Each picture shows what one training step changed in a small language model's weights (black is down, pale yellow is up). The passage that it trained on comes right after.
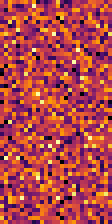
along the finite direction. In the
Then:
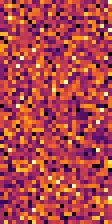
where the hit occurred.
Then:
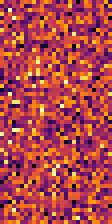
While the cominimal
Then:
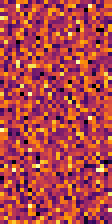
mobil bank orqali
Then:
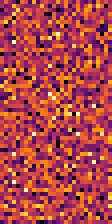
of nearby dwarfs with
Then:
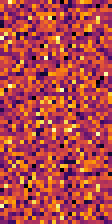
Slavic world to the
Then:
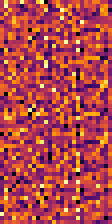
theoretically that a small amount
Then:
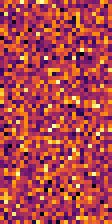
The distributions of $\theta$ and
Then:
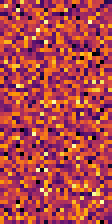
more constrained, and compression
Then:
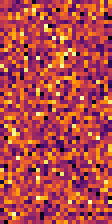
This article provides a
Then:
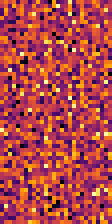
kā uztvert
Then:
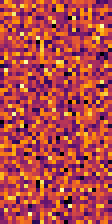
microphones etc.),
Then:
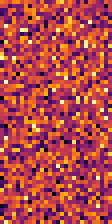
$e\to f$ visits.
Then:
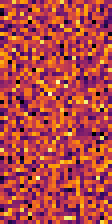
be made. It is possible to
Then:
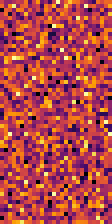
critical radius $R_c$
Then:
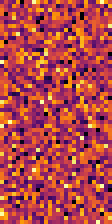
tezkor qilishni
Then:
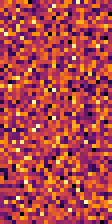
idea of the method is to
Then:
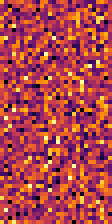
doğanın bilgisi
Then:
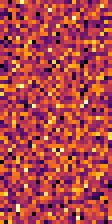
near the CNP, where the
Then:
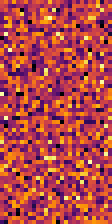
radius and (c) energy consumption
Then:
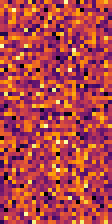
QEs, the corrections to
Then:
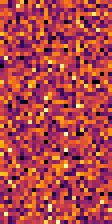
yangilanishi kabi
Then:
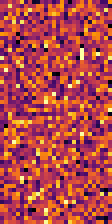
an'anaviy banklari
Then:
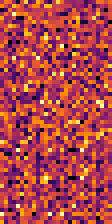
effort between CMS and
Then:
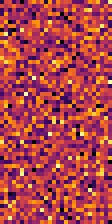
to the (generalized)
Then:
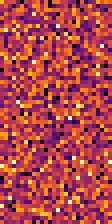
a >25 nm TiN
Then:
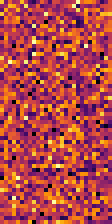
после того, как
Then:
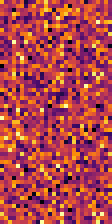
"Proceedings of 3rd
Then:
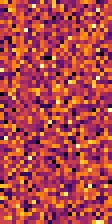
decays moving away from
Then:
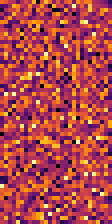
aliar à instrução
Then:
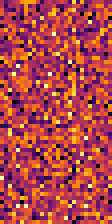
the operator $\mathcal{O}$ can be of
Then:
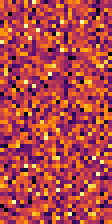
utilize hybrid
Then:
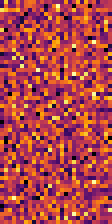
spotwarza nasze
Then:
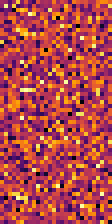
sections is underestimated in
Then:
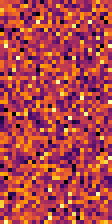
within the 1$\sigma$ errors)
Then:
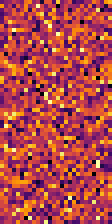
an expression [9,10]
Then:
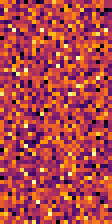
в коллективе.
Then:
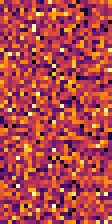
з аналітичними
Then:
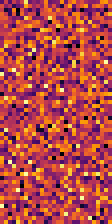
relevant frequencies for
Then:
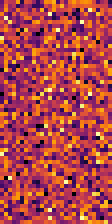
An alternative representation of the
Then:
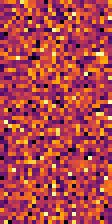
satellite RFF methods
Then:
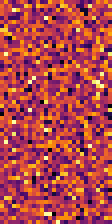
balance. Tabel 2.
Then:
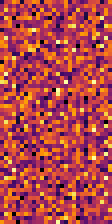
qualidade estética e à
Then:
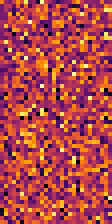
the positron fraction from
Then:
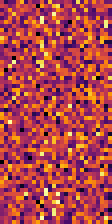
singdirishga harakat
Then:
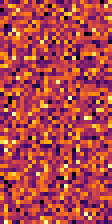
nem respirar como um
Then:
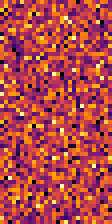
In the outer part of the
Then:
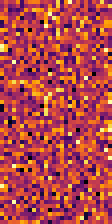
Ommaviy tarzda bir
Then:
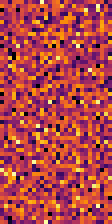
is devoted to revealing
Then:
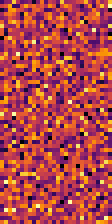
benchmark sizes.
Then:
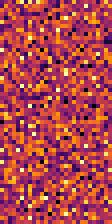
asupra mediului de
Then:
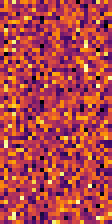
desarrollo, tal como lo
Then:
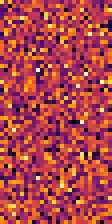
of California,
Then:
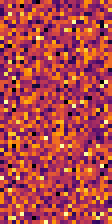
\le m_p\}$, we define
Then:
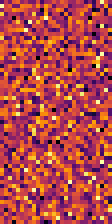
sensitivity regimes for different species
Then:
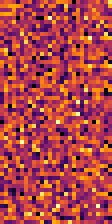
a pronounced in-plane
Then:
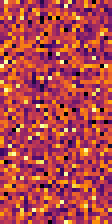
educativos en su estado
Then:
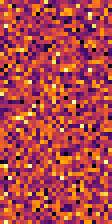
also the development of the film
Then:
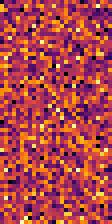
до вступления в
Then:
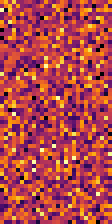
on spatio-temporal
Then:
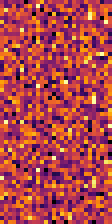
mantenendo quelle
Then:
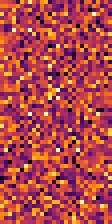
Bugungi kunda inson
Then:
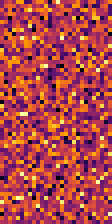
and density--radius relations, a
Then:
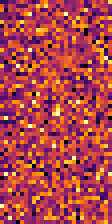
the Euler equation is (in
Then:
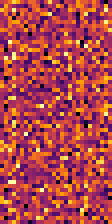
ambos os conceitos
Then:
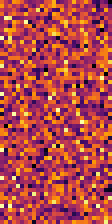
years ago we had
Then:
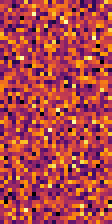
which we can not rule out in our
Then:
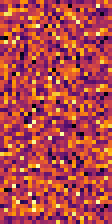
програм, а саме
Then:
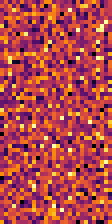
instrumentation budget, only
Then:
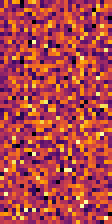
Markaziy Qo'mitasi
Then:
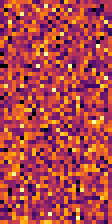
the $\chi \bar{n}$
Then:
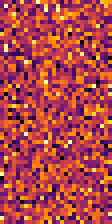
state with randomly distributed
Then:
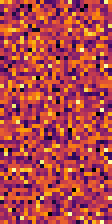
cam lungit vorba
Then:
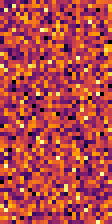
1 mT. The remanent
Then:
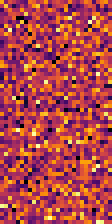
immer mehr Einigkeit
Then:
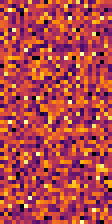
civil das pessoas
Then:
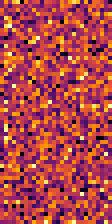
de responsabilidade do
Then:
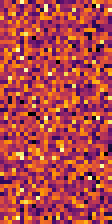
which certainly does not
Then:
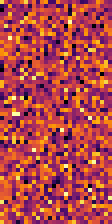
qulay vosita edi.
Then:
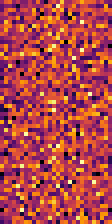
the definition of an equivalent
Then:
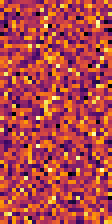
beri bu tadbirning
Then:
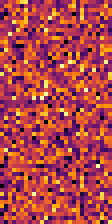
is measured at $\sqrt{s}$ =
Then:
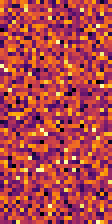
terms of speed. The
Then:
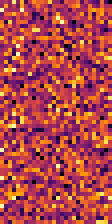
доимо ижодий
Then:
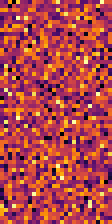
which give $I$-band
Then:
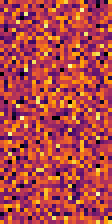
kann die Begründung
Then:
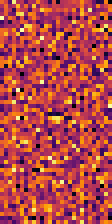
rejonie w którym
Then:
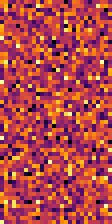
4 ГК РФ и
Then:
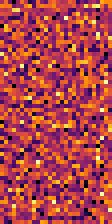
covariance, and digital
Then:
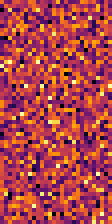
and the existing models need to be
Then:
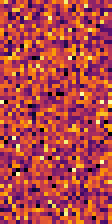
call this ensemble our MC
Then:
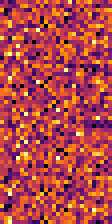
джерел через
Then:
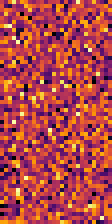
utilisé comme variable de
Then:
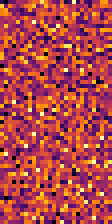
и практика».
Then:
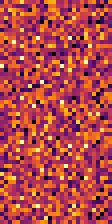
fields. In turn, the
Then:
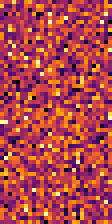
about the magnetisation direction and
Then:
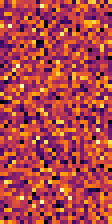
pour une harmonisation
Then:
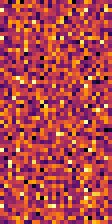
we then have \begin{eqnarray*}
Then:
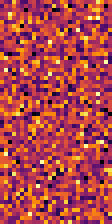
sitios web con un
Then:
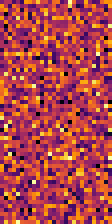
ko'plab birikmalarga
